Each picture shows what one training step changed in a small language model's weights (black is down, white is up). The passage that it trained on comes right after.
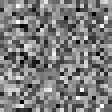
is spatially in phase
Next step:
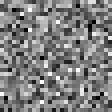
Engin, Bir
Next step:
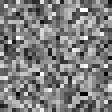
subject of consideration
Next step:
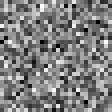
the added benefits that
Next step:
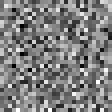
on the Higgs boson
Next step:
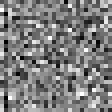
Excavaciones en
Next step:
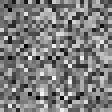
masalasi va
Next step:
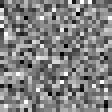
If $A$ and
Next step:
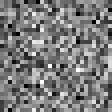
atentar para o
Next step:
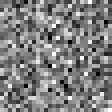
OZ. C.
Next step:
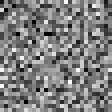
years. \item
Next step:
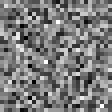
stabilised in the
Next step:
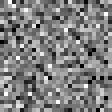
the timing
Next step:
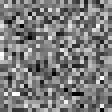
while the equivalent channel matrix
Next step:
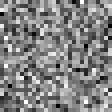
per step search as the
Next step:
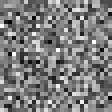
therefore, used in a
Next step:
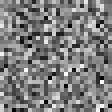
primary and another where it
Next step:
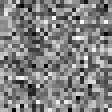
and 153, while
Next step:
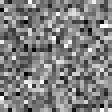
darah Yesus
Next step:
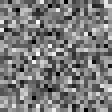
points. Indeed, a
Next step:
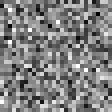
1$ on the
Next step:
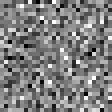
colliders have been
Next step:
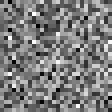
könnte es
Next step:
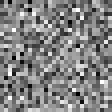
Thus we may assume that
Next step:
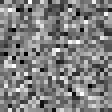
$ & Relative
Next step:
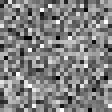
becomes $\exp[-S
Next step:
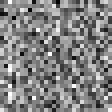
this case there are
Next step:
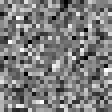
and injective homomorphisms.
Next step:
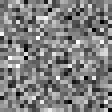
птиц, а
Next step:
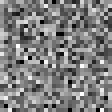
theorem with the optical theorem
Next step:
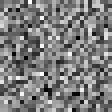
and Y.C.
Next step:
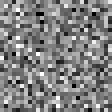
unstable tensor modes
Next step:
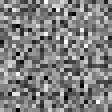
current (AC) nodes
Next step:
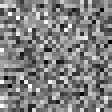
namely the Born
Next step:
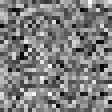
Objek dan
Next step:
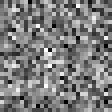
5 documentation types
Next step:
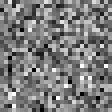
additional opportunities
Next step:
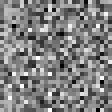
The temperature estimate from this
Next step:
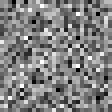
\hat \rho=
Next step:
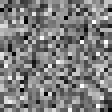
the dataset does not allow
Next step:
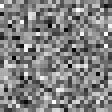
и 6 речи,
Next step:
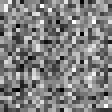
such a doodle
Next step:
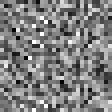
Ridge National
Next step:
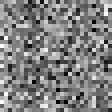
46 статей
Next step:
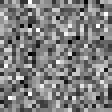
the VQE
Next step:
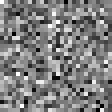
interacting with the
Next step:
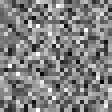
not know if the kernel
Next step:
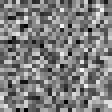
of a MA unit
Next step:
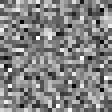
phase transition ($\lambda
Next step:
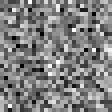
dependence on gas physics,
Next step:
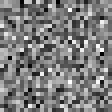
explicitly then the resulting process
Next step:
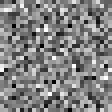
intermediate time stages for
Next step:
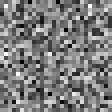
shown here). We obtained
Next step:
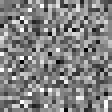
\gamma$ decays
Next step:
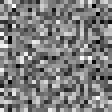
Nazariy va
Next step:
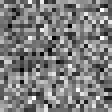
by sending
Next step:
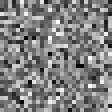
entail, after
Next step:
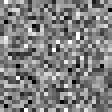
σ V, % X
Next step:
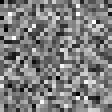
width is marginal
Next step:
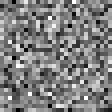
have explicit clusters. An
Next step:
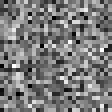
degree of $\lfloor
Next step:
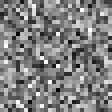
finder. This process
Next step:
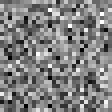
to find the most effective
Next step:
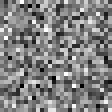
different polarization states. When
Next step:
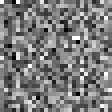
to be solved in
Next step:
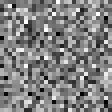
all orbital magnetic-field
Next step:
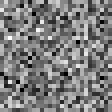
is most easily demonstrated
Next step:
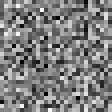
is the ratio of the
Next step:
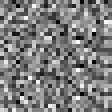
Documento sobre la
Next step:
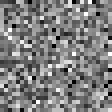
in~$O$ and
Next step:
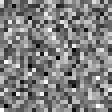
reliable estimates as a
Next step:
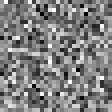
of gas which has not
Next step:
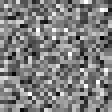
of the SZ effect
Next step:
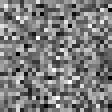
correlation between the sound
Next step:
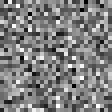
denotes the dual space of
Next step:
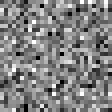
Ana María
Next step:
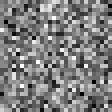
enhancing employee
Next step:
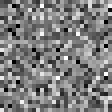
de pesquisa em
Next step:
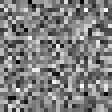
a ferroelectric
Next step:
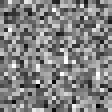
another presentation of
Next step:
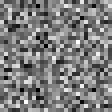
ring array is not
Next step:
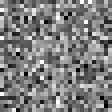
de tortuga
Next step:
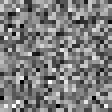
exchanged between the
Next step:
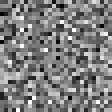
dimensionless (dimensionless
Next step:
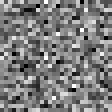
truth value of
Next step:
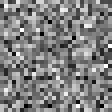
emphasize that the
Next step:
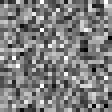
of CNN. In
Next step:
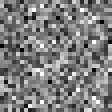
desempenho das
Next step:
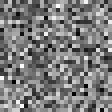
screening and the
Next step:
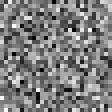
on $\P$ and
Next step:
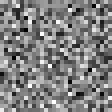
relevan dengan
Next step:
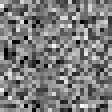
is executed more often
